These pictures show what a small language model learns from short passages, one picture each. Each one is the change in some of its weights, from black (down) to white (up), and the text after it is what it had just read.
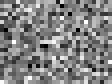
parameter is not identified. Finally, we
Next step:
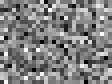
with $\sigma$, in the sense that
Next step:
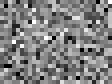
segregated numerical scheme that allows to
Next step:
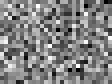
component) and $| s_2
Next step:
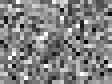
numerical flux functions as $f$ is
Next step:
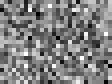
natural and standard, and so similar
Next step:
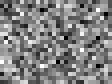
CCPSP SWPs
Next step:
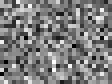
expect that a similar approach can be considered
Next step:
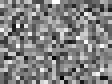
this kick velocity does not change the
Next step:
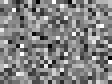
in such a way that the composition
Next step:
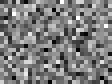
\leq \nu \leq n$
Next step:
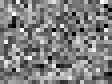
be eliminated by the mechanism
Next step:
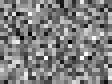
symmetry and has no effect on the
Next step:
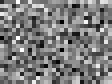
nonlinear differential equations, J.
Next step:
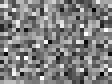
We use a (periodised) domain
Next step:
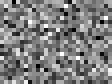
as Dirichlet processes (DPs),
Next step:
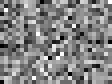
the signal mode $\hat{a}$
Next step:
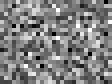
model of a simple metal, in which
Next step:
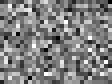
of dimension $n$. Let
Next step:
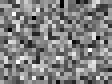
work; - The principle of
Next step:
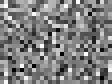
The Euclidean distance between two adjacent points along
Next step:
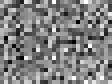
the following weights to the edges of
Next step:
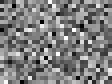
vectors of $\Z^s$ to
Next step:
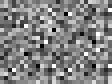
but also holomorphic with respect to
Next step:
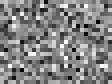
phases are the $S_x$
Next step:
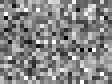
manifold. With the Hamilton function
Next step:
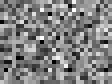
algorithm: the human brain is efficient
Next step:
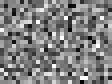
violation of bell's inequality in
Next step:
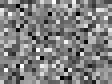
= Entity, $b$
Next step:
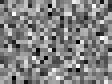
proof applied to $u_0$
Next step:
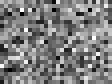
twentieth century and the
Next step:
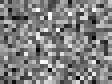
her parents, but it
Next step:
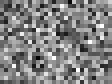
in a vicinity of
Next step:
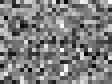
more complete description, the reader is referred
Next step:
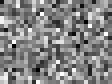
distinct OTOCs: one denoted
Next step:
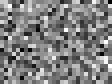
is because the frame in which the
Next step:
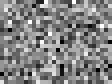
model leaves it vulnerable
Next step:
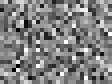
of data into account we can suggest that
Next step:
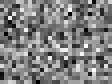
been extended and computerized by his
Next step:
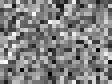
geometry and topology of the hypersurfaces
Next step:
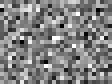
say that $p_x$ is
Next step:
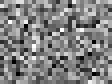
post-prediction inference. For
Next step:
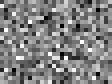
\item \textbf{Observation
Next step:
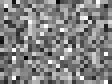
as \begin{align} \dot
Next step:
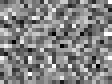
the foregoing proof can begin with a
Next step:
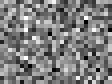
$}, and the second term, to
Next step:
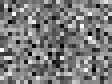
[47], the authors used cloud data
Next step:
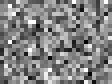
star designation (ER UMa).
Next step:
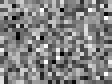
torus of girth $\ge
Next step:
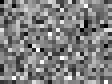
rewritten as \begin{align*}
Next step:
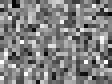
know $J/\pi J$ is
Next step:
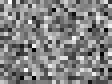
opens up new domain of imaging.
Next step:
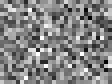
and let $X$ be a vector
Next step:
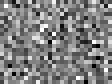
in the forthcoming computations. We
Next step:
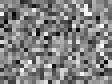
implies that $r_k \geq
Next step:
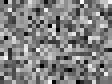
$\boxe$ \bigskip
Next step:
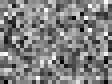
spin-orbit coupling and
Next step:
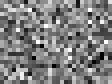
and subgroups. Let $\Gamma'$ be
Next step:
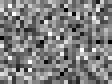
difference, $\Delta T$, the sample
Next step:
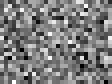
inverted or flat spectrum at frequencies beyond
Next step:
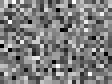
state \emph{on}
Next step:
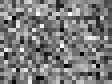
partial magnetic domains align in the film
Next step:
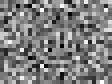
same one from one occurrence to the
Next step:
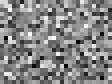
is the time scale. The dimensions are
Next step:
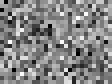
u\geq 0, \quad
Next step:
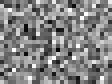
Groups over Subgroups} \par
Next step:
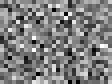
Enriques surface. Let $C
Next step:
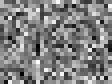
they will be applied to the data of
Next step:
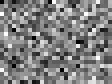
GME states find applications in quantum
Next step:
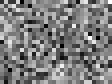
the thresholds used. Thus, to
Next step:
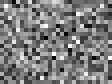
in the DP setting are the
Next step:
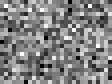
and 28 frames from the
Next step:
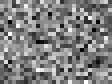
multiplying the derivative coupling term. In
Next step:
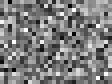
tree of $n-1$ lines
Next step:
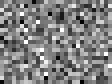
\citep{ppm}. Dark
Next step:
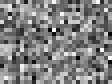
becomes the uncertain measure of the following
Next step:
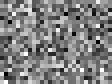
of pulsars (left:
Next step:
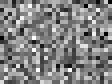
divide $2D$. Let
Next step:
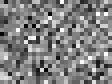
\section{Introduction} Along with
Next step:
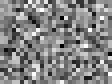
with advanced iterative solvers. For
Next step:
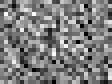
Sobolev space and its special
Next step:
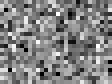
$\Box_{k} \coloneqq
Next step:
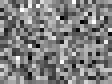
at the marked point. On the other
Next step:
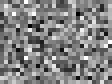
results are fixed to their SM predictions within
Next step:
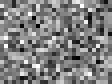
UT on 9 July
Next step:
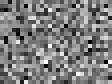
such that $\nabla\xi$ has
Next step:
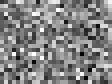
This script calculates the following values
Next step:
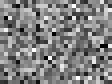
with the course focusing on
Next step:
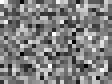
}k\hbox{ is odd},
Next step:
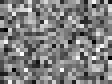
of the large scale jet with the
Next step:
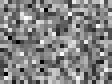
additive $0$-$1$ valued
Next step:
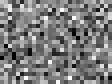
is possible that it has not been
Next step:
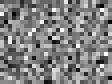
\psi_k$ and
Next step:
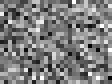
model allows individual decision makers to
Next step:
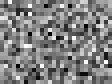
variables $v$, $h$,
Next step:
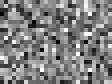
recently updated modeling of helium
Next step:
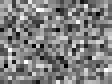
solvent loss, it is
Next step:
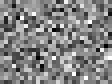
proposing the idea of a
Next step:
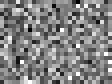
\noalign{\hrule} &
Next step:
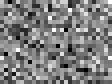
a least-squares sense; see
